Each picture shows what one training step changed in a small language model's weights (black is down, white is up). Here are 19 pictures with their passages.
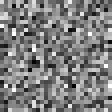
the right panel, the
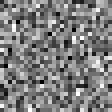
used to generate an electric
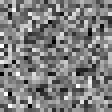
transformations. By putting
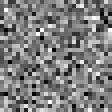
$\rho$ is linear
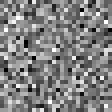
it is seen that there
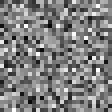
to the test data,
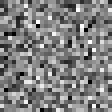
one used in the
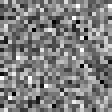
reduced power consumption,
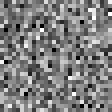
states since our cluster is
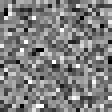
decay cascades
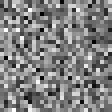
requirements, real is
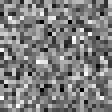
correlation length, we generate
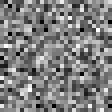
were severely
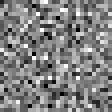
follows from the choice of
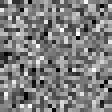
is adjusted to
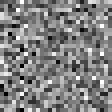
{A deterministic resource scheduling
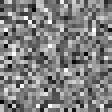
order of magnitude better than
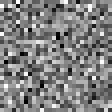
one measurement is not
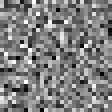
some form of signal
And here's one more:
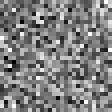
1, but showing the
